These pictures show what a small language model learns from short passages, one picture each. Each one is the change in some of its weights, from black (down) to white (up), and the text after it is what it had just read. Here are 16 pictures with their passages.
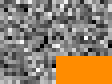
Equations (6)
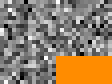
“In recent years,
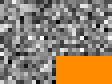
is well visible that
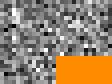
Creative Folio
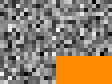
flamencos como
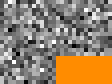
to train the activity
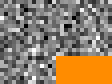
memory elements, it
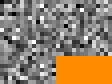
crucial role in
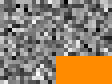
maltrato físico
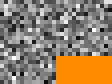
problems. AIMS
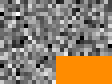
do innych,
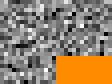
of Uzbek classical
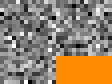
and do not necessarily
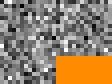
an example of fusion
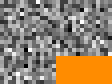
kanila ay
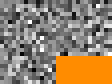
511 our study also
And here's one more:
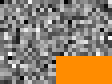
be updated throughout
